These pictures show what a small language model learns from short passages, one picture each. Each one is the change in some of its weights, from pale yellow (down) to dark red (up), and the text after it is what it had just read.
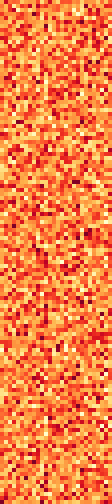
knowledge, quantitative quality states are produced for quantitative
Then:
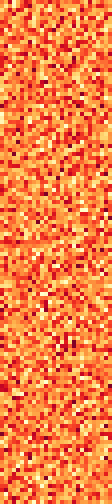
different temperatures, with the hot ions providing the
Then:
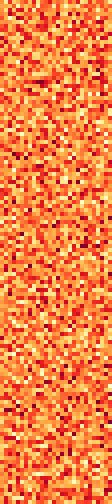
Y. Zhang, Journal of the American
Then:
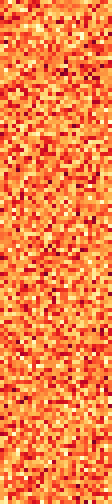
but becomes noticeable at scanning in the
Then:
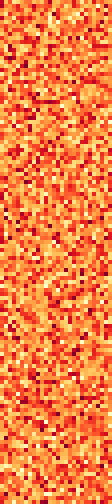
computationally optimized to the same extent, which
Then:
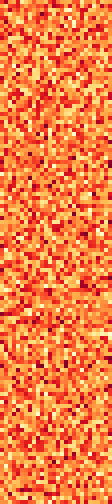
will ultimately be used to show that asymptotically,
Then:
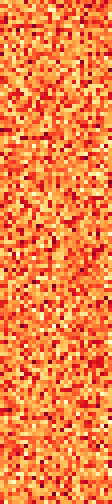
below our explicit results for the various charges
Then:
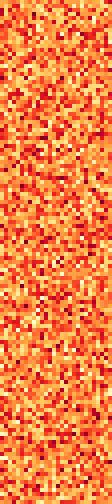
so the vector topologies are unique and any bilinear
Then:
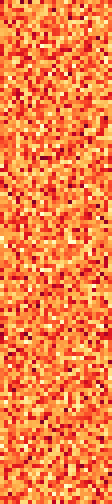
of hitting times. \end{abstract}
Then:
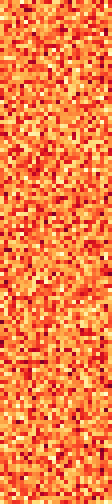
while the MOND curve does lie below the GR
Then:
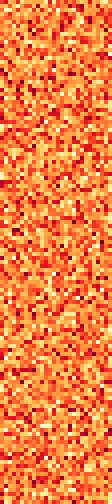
\vspace{-2mm} \end{figure*}
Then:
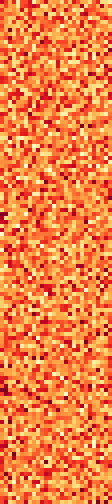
All of those options correspond to the defaults which
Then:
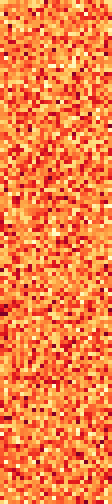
spectrum of GRB\,990705 obtained with
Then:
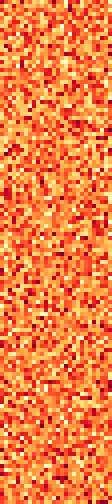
{ \begin{array}{c} M(\HH
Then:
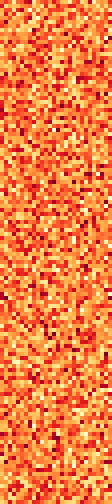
time series. The measured signal can be assumed to be
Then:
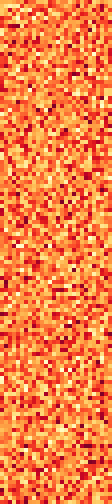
We also note that the canonical transformation generated a boundary interaction
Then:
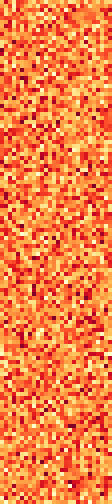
V.* **Remark 2.** *By several particular examples
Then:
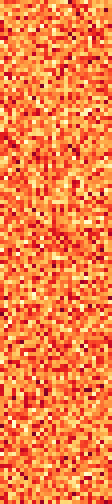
CD transition changes with $N_\tau$. For
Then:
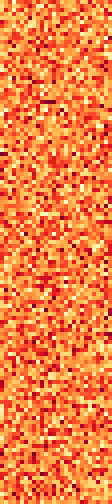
pressure, $P_{0}$, corresponding to the
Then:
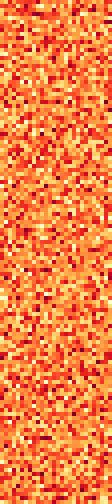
any real $t,$ \begin{eqnarray*}
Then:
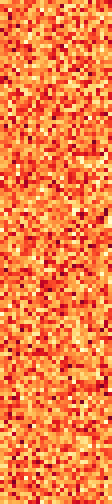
circumference in a complex space of real and
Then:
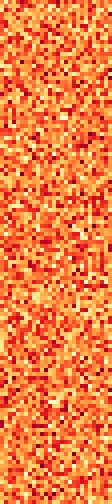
related in the following way: If $A$ is
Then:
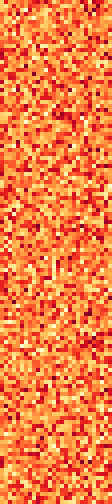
\etal 1996). To understand the spectra of
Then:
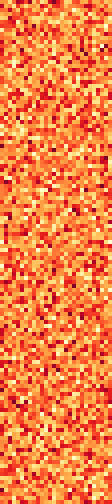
in particular, for any $t \geq 0$,
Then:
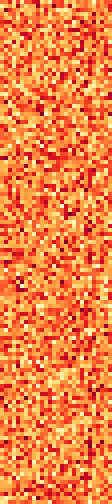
proposed scheme is represented in section "Performance
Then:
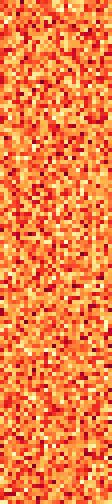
the whole circuit. This capability will speed up
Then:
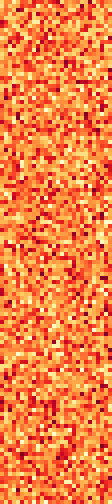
interaction matrix $H_{ij}$ as the sum of
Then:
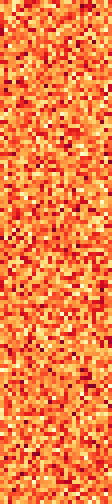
to the differences in density between hot and cold
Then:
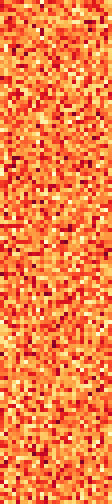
) =& \mathcal B(B \to
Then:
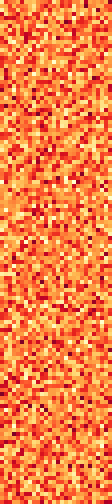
PIV data, the obtained stress data are
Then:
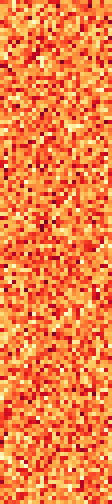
low-complexity and robust RSMA-based
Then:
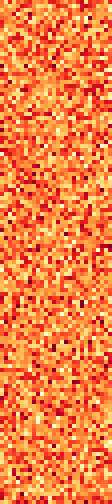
now show how one can derive $S_{1}$
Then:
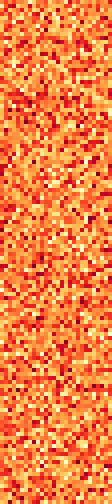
in photometric versus spectroscopic redshift surveys,
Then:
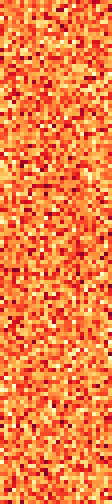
\geq \lambda_n([(L-\gamma
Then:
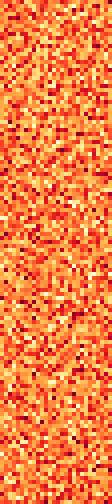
is one of my mathematical top heroes,
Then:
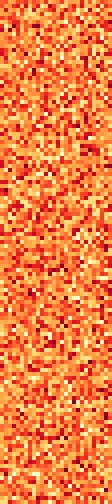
cosmologies. We only show the ratios at
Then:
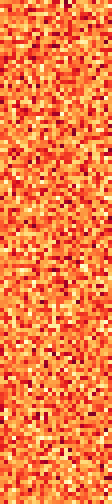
curvature radiation was unknown. The general opinion was
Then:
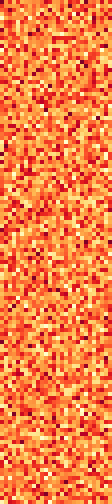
of energy grid points is $2^W$). This
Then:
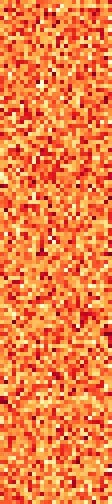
for the experiment is machined and glued to a
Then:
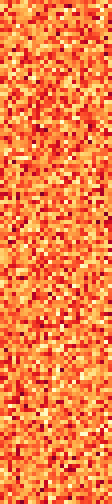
all the bias terms. The optimization is performed using
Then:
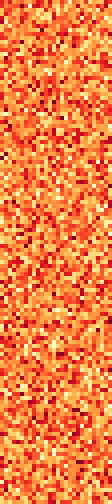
limit \cite{Berry} and quantum
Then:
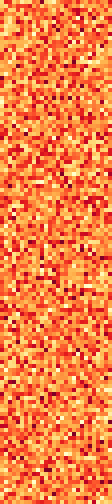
only if $f_1, \dots,
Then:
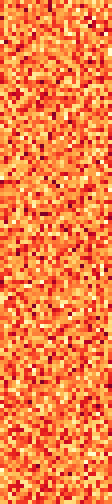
the energy gap. \begin{figure}
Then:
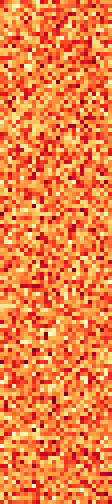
an edge when the corresponding pair of wells are row
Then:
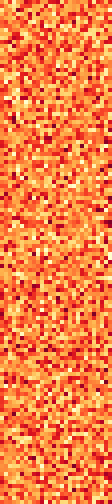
potential as the reference model instead of an actual ab
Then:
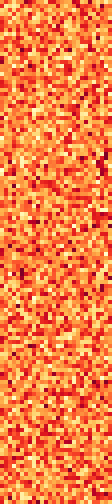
a reciprocal dual encoder. Moreover, after having
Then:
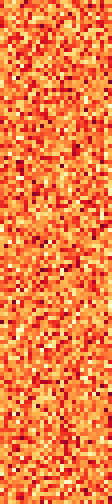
the perturbation regime. These harmonic frequency shifts reflect
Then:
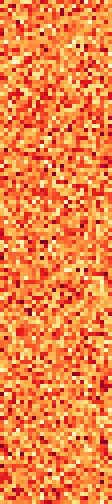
that the symbol $ \downarrow$ means reordering
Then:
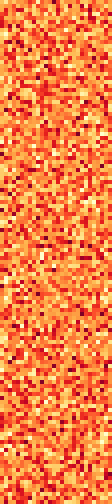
hyperplane $Z(l)\subset\Pn
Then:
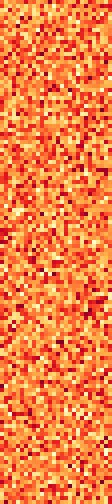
A giant cluster of $10^5$ galaxies
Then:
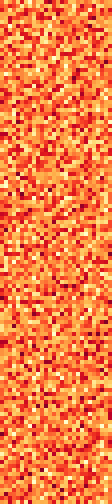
theoretical proposals for realizing yet more
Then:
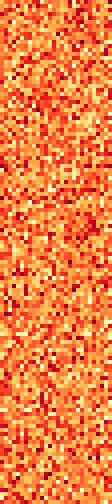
of them) is still $f$-free as for
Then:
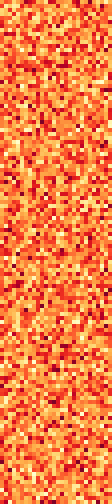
a decay with amplitude $A_f$ from that
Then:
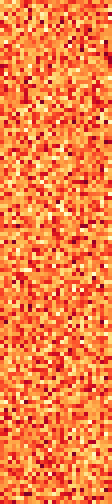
be proved in the same way as part 2 of Lemma
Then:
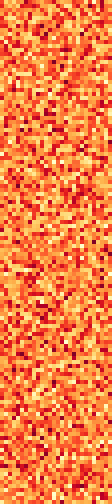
the slave Boson theory, the
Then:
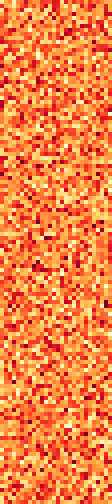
corresponding coefficients. Thus, the portion of light
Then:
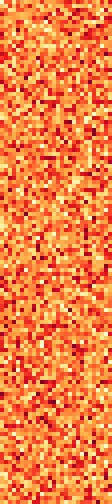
and\ \bibinfo {editor} {\bibfnamefont
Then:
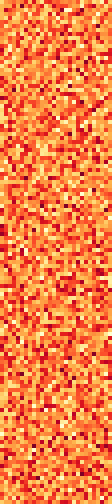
fold, we choose the last alpha fraction of
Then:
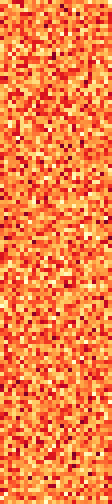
theory to computational complexity. In particular, we would like
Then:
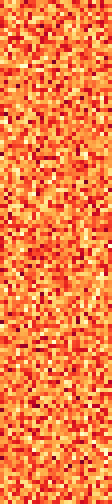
the case of the black hole and naked
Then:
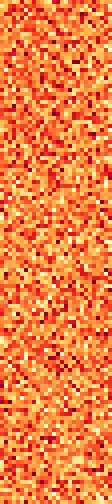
\in \mathbb{Z}$. If we impose
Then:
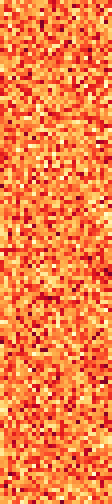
$b \in Im(C)$ by the
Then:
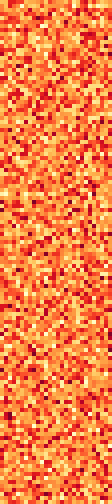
briefly the critical point theory for closed geodesics. On a
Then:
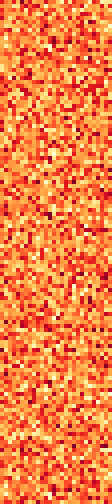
$J$ of length $j$ are identified,
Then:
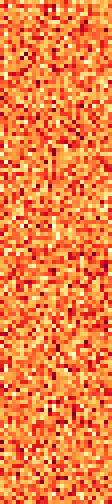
r,r'};\varepsilon ) =\delta ({\bf
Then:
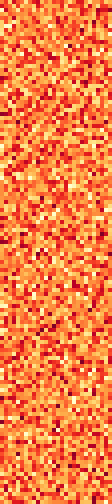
following grant information was disclosed by the authors:
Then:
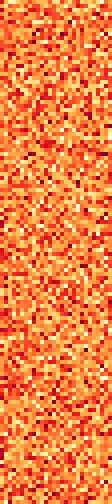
versus sample average approximation for Wasserstein
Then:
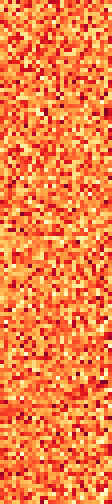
asymptotically near horizon extremal Kerr
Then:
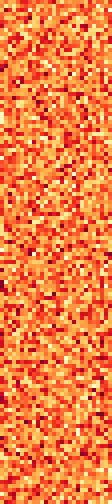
process, the calculation of the transmission probability reduces to a
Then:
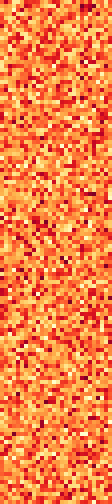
to the resonance maximum in the differential conductance.
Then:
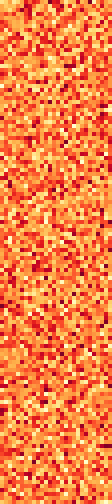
nuclei and therefore strengthens the so-called
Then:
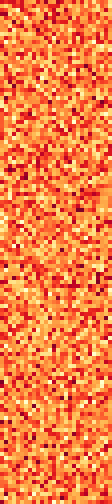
of semiconductor noise generators, which was carried
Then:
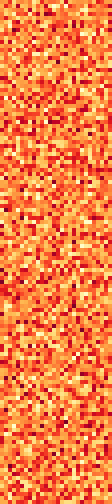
as a function of a preset, constant magnetic
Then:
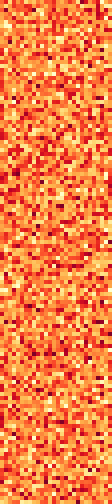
the minimal basis. \\ I note here that
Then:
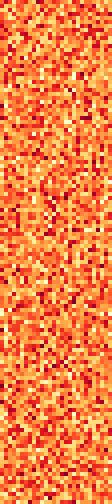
and quasi-periodic Schr\"odinger operators. {\it
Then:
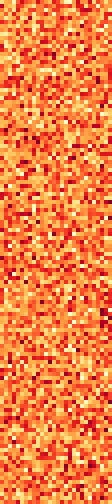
number of times a solitary state emerges
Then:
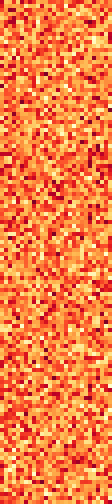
\T^* \otimes \Lambda^3
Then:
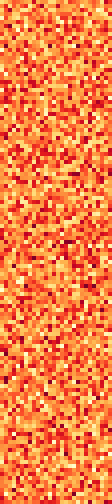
2017 was very similar (due to the
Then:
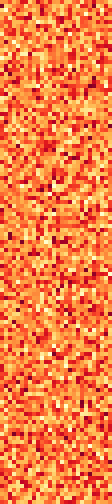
and Achim Kempf for discussion,
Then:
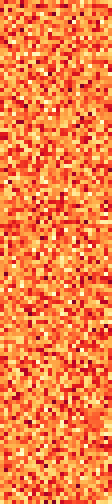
experiments indicate that it can still yield high quality solutions.
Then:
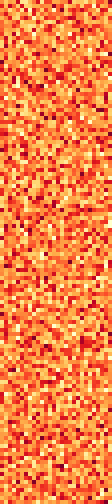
are used in \autoref{S.Proof} to
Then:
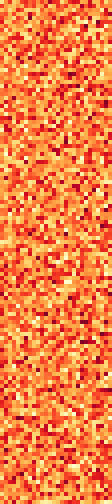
assignment with its voltages being given in
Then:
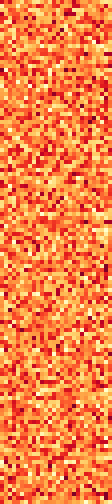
where analogue beams are created by
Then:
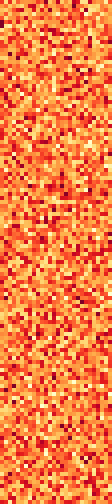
have to be $s_m$. We call
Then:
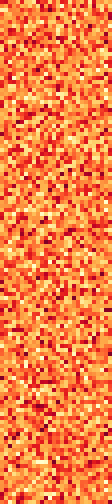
self-energy clusters, and follows Ref.
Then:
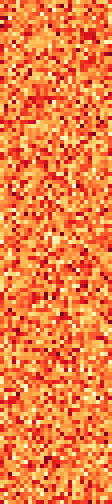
we know solutions explicitly. It is clear that the CP
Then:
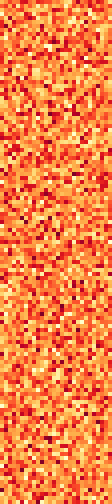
- $p$ transitions in C~IV,
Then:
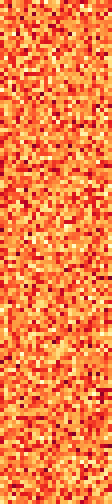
\C$. Thus, we have the map
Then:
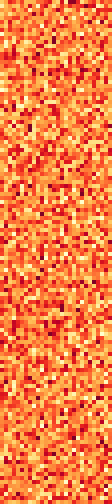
variation $(x_\tau^1 , \ldots ,
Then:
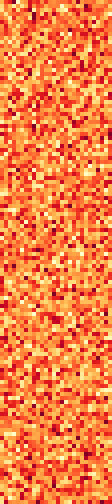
interpretation has two drawbacks. First,
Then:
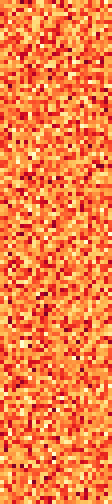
step beyond the Hubble parameter. The State finder
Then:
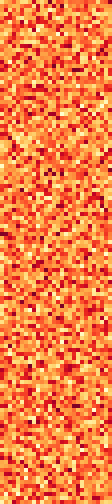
books and other written work, Roger
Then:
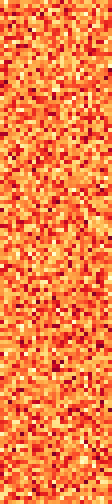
following relation between electrical current ($I$) and power
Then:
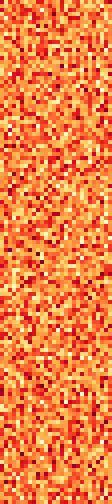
a} a^H(Q)\nabla
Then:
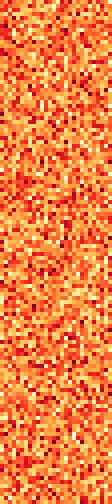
} \keywords{QCD, Higgs,
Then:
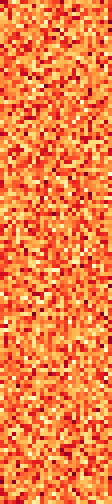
involving the light-transformed energy momentum tensor
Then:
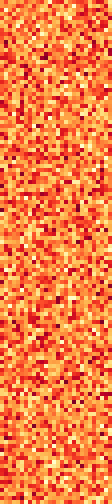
energies and the structure of excited states of these
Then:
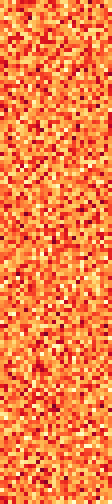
properties of these SNe near peak are listed in Table
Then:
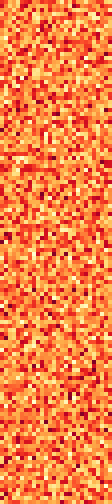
$\sigma$ is the non-linear activation function,
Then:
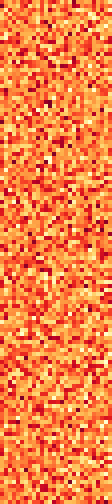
\cup e_j$ is a tree.
